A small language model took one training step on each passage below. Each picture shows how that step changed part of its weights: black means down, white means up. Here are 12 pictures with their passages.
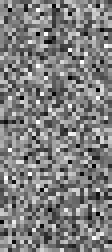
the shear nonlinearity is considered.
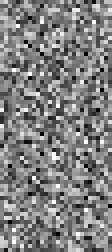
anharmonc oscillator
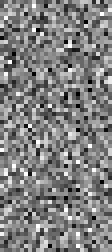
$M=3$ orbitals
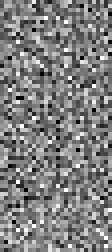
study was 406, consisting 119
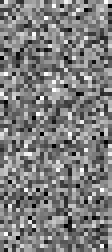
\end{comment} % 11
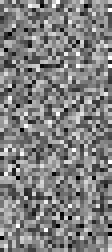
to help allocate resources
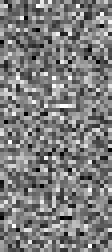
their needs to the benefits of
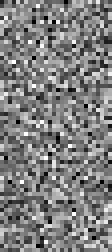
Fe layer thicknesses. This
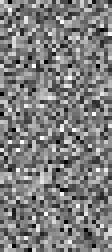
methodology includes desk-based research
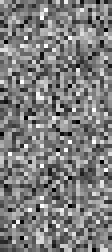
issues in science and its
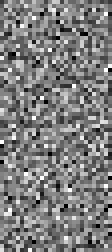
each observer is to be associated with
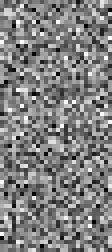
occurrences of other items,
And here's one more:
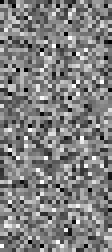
data sharing and access across
